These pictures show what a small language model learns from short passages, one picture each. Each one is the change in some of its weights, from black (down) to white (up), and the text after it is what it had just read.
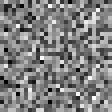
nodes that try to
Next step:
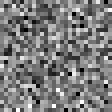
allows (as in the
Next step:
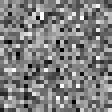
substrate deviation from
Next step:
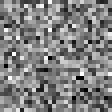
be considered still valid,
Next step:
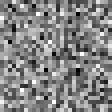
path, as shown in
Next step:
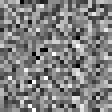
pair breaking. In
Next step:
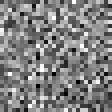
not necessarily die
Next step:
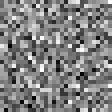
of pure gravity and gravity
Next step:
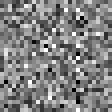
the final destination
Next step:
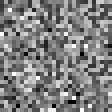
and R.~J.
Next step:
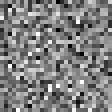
seeds for structure
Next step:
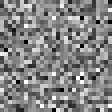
in three distinct
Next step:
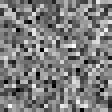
fermion fields, that
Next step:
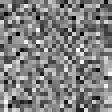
a sharp maximum and
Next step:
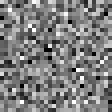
LRO as defined
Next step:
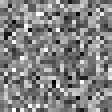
level off, approaching
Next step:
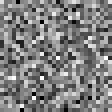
is fermionic),
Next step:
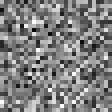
networks and computers.
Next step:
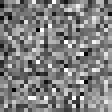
may serve to
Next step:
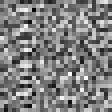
particles. In the
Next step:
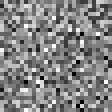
in the pooling
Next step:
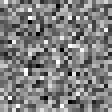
nucleon density. The
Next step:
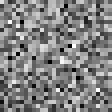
pattern observed by S1
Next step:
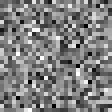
our initial conditions. This
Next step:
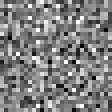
Infrared |
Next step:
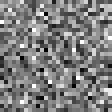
been reported to exhibit
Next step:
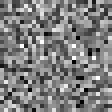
the identified spectral lines
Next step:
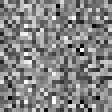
in the analysis of
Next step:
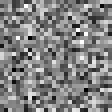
the interpolation or
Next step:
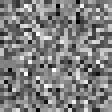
the calculations of the energy
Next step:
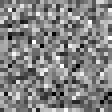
even more at the
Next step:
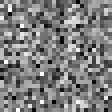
as $Z =
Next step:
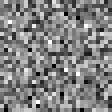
differentiation, we
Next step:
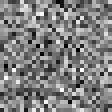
to high ionization
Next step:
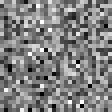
output in some way.
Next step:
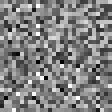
zero points. The black
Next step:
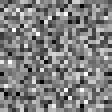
NFE state
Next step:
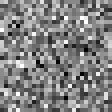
for VHE
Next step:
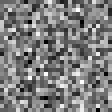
relay generates its
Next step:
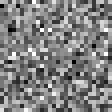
SAT, we
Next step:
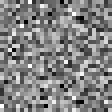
progression in the
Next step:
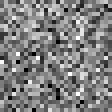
of spacing 6.
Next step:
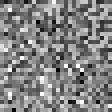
each container are chosen
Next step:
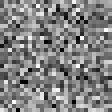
of the SN shock
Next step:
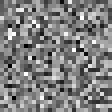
observations very well).
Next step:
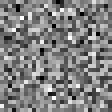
responses of
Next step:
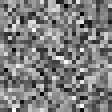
achieved compared to
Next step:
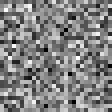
that the singularities
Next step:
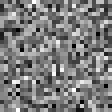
In this case, the
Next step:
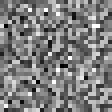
explain the basic
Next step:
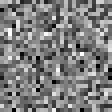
coherent states, they
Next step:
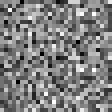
directional components of
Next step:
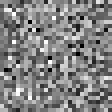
suppose that there
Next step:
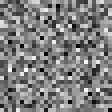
The implementation was taken
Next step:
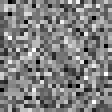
amplifier by
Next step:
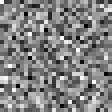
constitutes a
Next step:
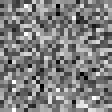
the dynamics of the
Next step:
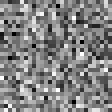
to the introduction of
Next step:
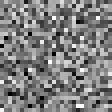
evolved with the quality
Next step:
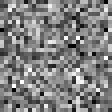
alignment probabilities.
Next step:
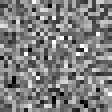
The scatter of the
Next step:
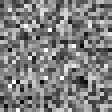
the other hand, when
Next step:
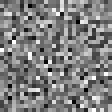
nanoscale magnetic
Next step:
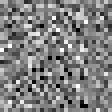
sunspots can
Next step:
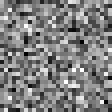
silicon frame
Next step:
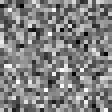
Limit Theorem
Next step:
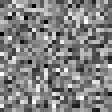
Two bore holes
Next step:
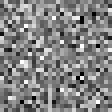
in both structures and
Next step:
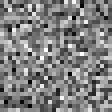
case. However, if
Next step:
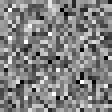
de Physique
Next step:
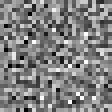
generalizes super vertex
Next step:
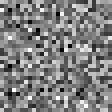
$\alpha$ on the
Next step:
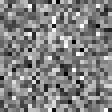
going significantly above the
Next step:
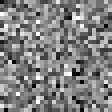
$e$ and Figure
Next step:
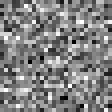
the BoME
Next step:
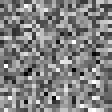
the average value of
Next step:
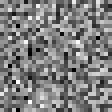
setup. Then,
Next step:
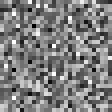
{\bf Figure 5.}
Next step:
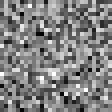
is not preferable
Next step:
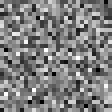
a measurement which results in
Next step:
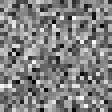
for network slicing
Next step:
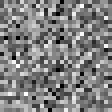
of multiple policies
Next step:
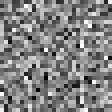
the local return
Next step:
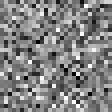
of insertion and
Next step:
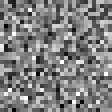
we start from density
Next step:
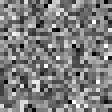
rbr} \simeq
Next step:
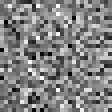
use the Neutone
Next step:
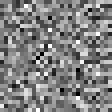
the dimensionality leading to
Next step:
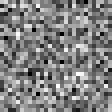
$t \to
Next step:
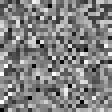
The first night had
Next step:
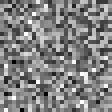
the absence of ac
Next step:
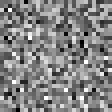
la d\'efinition
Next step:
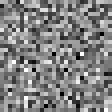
Assuming a
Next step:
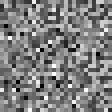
precision. We measure
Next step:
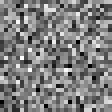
4 states network analogous
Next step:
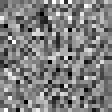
nm thin layer of
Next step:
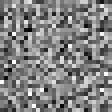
have moved the critical
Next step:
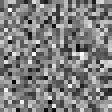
metals, the
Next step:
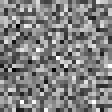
values was smaller than the
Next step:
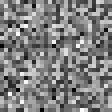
solution, is a
